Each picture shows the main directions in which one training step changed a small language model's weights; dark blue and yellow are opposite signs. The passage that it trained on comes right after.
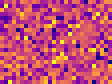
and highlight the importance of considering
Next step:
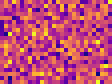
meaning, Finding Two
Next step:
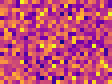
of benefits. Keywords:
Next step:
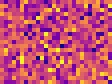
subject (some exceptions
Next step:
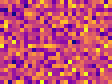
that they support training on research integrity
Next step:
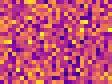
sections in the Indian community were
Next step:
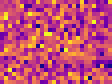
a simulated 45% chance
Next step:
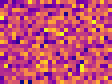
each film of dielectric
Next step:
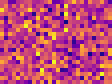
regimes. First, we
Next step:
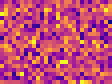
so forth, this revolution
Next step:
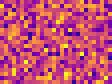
approach necessarily requires designing different
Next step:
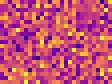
with potential to do exercise.
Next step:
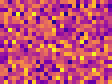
in China provides a systematic
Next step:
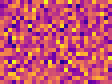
solutions to some of those difficulties
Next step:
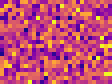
in the other parts of the world,
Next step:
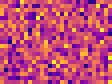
of grace within the
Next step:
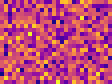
situ U–Pb and
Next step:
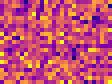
until the beginning of
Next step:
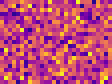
using antibiotics solely
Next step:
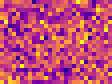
in highly anthropogenically
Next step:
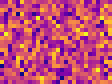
in medicine, identifying
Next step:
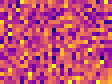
[Jeison et al]
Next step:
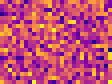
members of the Yorkshire
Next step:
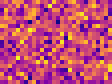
place over a two-year
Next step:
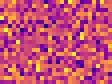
values in inputs-outputs
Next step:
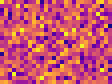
FTIR analysis have confirmed the
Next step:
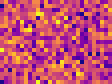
started a healthy competition
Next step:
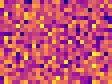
Gy as the highest tested
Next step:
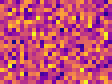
significant differences between these results and the results
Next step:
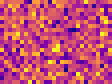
As a first step, used cloth
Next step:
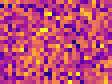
without additional cleanup steps. The
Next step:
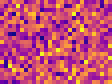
states in the encoder.
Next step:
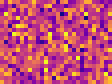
Professional skill resources on
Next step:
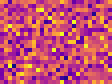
adjuvant RT.
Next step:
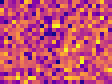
A second, stronger,
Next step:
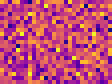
performance as indicated by lower item
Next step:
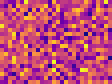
a definitive external validation of
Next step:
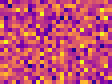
(see report on [alien
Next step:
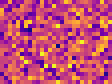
global prevalence of CC and
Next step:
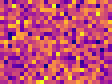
competence in constructive communication.
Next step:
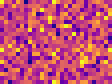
J. J., Brady,
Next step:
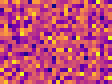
development and adoption of measures aimed at
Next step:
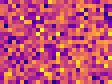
are already approaching national coverage.
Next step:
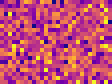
Results. At the same time, a
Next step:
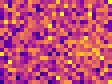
Humanities) collaborate to develop
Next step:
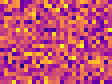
follow progress and understand how their input
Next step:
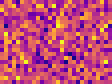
energies producing backface
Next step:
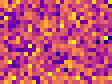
research conducted at XYZ
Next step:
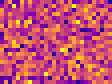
content management system (CMS), which
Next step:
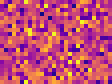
precisely monitor changes in the test
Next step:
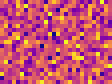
the least number of killed people
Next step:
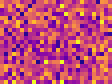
which the errors are weighted
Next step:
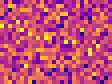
transformations for this variety of different
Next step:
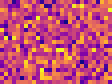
result that tourism often has a
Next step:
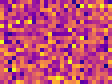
resources. Inspired by these
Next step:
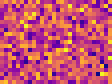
interviews from those in the
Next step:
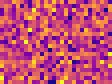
Urban residents in the
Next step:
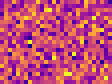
brain activity. We compared several
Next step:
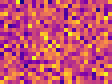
[]. To achieve optimal outcomes,
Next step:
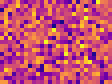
the pick-up. The
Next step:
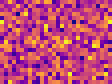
coming to class. Without
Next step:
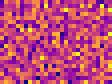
introduce yourselves?
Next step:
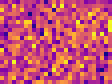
educators collaboratively shape the learning
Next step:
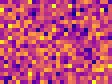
development of a low cost haptic
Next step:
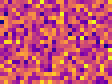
and then to take the right measures.
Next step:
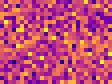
Some of these stories are shared
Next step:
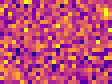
transverse direction – 25% volume
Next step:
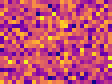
quenches and removes the
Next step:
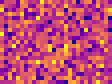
found in this present study suggest few design
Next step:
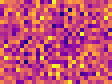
TE). Sodium
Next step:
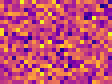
proceedings which was a significant
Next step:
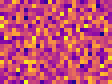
shorelines by the use of
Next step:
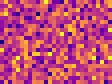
reductive amination of structurally
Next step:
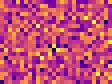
date: *November
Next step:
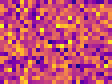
for NGO projects and commercial
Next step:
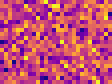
Suggestions: Our study
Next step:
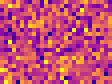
The findings of this study should be considered
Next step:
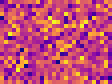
known origin and discuss its outcome.
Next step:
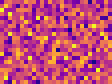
the $PEEP$ is increased
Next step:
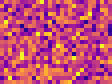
unstructured manner so that
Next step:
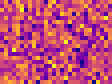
be well-versed in the various
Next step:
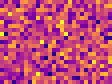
that after the analysis, processing has been
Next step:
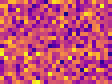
having a 25 ml capacity, was
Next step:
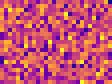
sulfoxide with TMS
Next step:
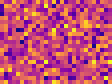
information is domain knowledge, metacognitive
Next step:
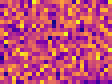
NEW INSIGHTS
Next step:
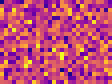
educational commitments, the discussion contributes
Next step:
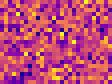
in inducing hematological
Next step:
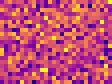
to widen the perimeter
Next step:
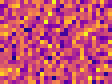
numbers is computationally
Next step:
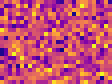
inner surface, and (2)
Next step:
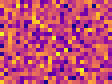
chemotherapy cycle
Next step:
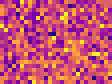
for 177 companies listed between 2014
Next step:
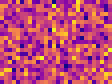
funding (EUR ha
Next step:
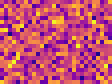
and label all speaker
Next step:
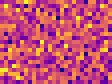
1: For each $m \in
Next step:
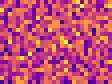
the development of an efficient technological
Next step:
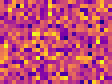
gesture of pointing to
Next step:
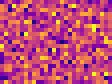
learners' differences. Language learning
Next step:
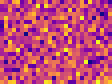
to their studies. Furthermore, numerous
